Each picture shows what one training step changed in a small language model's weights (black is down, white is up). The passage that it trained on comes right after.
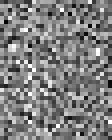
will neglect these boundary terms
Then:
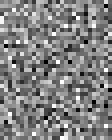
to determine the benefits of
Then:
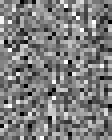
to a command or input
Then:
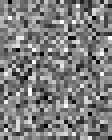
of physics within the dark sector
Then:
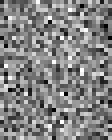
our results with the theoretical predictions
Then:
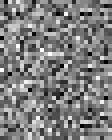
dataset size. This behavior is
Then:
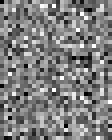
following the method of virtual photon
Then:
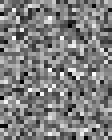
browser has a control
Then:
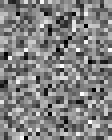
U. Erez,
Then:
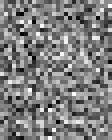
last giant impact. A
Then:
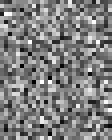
that yields a locally
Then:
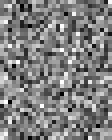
of model checkers on
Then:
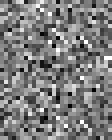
is a tedious
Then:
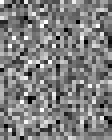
peak has a much lower amplitude
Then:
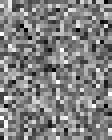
examples and real applications show that
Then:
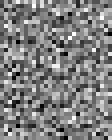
\theta \chi.
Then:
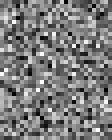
matter features a sharp
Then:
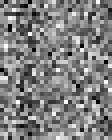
Comprehensive R
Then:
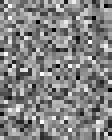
than the one discussed below.
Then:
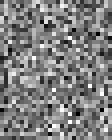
the available data, first we
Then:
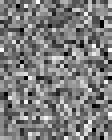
Greek letters)
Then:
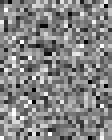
with a field mode $\hat
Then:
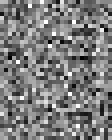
low computational complexity of the first
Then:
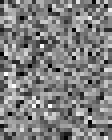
as follows. The field equations
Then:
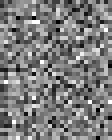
2cQCD Lagrangian.
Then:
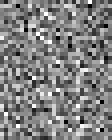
here is based on the
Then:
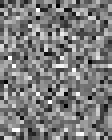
the Roma Tre University
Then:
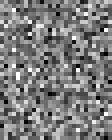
cognitive map of
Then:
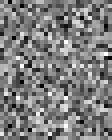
Mermin and Schack
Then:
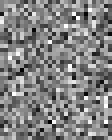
to compute theoretically.
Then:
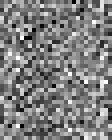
by current and previous states.
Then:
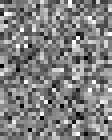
that most zombies result
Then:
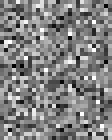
\ee is that the contour
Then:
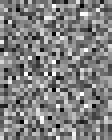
using the superluminal
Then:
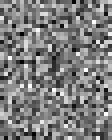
by the red rectangle),
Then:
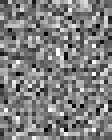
characteristics. However, purely
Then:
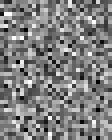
that leads to Higgs stability.
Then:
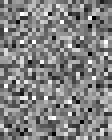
described by quasigluon excitations
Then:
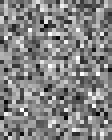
the sphere, including both the
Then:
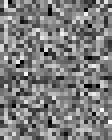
the dots as function of the
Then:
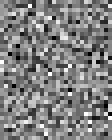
(see chapter 10
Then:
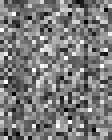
most dust obscured region
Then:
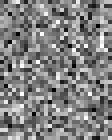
so on. Given the fact
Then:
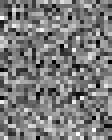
Nursing treatment effect.
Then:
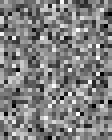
all $\n$ whenever
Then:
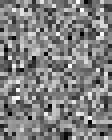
from the gamma distribution. The
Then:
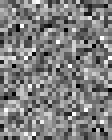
$s$-operator is
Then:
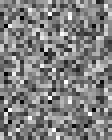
the many-body Hamiltonian,
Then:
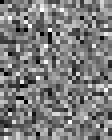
are welcome.
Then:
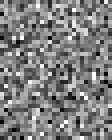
in our Y dwarf spectrum.
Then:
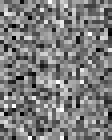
an event camera observes
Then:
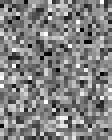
$\g$ embedded in the
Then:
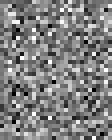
large magnetic fields may provide an
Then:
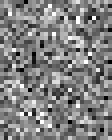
different heights. This is
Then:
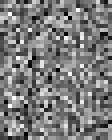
users and the average number of
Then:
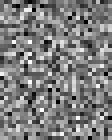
regime.** One arm of
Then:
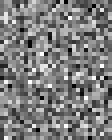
a region of CFL matter
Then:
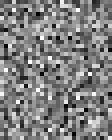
multiple testing, it is rather
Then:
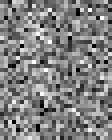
is the Wilson coefficient at
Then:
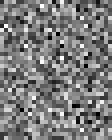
primordial density perturbations
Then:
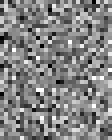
as in the single-particle
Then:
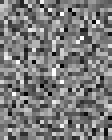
Applications of causal
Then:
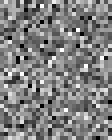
space were not written out.
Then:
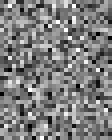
them. In a first
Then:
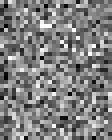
X-ray emission detected,
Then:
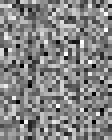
provide the LLM with a small
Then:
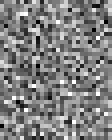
be non-negligible in
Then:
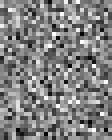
using a programmable superconducting
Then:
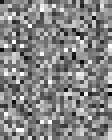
are very rapidly rotating
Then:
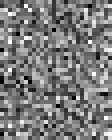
``Methods'' section below
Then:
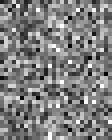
experts in recognizing
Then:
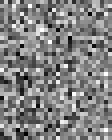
is completely buried in
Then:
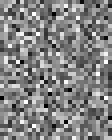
times. Moreover, the shape
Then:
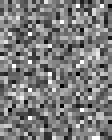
256\\ Length of
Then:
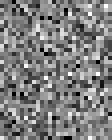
the Yang-Baxter
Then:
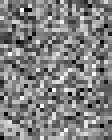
time-dependent simulations.
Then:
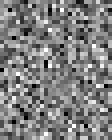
strong Hund's exchange and
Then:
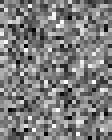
public access to generated result files
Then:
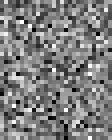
stage, which affects the
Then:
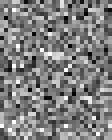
unknown quantities. Given a dataset
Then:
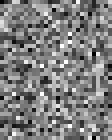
on a one-dimensional domain
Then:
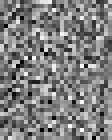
the two-body correlation function
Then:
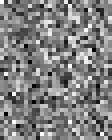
generally satisfactory. The
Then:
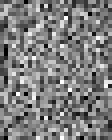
analysis for all fields, we
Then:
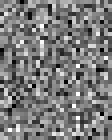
a multitude of observational
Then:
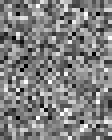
In addition, the reconstruction-
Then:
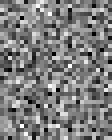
is an effective approach.
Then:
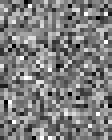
– it is integrated into a
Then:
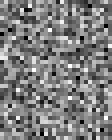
time-evolution invariance of the
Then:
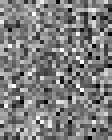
of resonances to mesons is
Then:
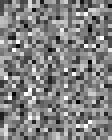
interacting phonon system free of
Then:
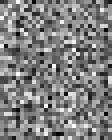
and emerging the sample again
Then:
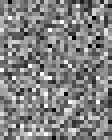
of the Poisson bracket
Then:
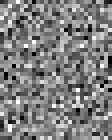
and propagation of laser pulses
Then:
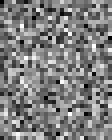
application, we investigate pairing
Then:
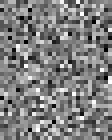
evaporation in the observed
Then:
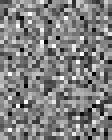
of precedence of the
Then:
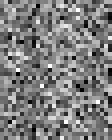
not necessarily the most comprehensive.
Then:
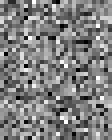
p^{\prime \prime
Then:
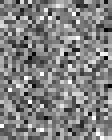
explicitly evaluate and compare different aspects
